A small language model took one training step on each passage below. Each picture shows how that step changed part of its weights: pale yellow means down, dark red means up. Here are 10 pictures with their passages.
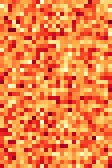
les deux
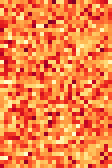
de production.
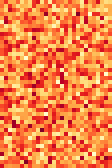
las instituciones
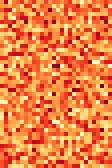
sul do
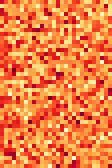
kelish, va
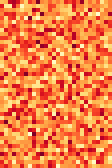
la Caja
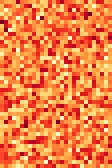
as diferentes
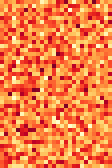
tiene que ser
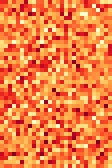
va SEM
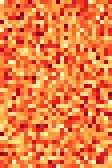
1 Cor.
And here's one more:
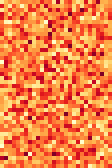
de motivos
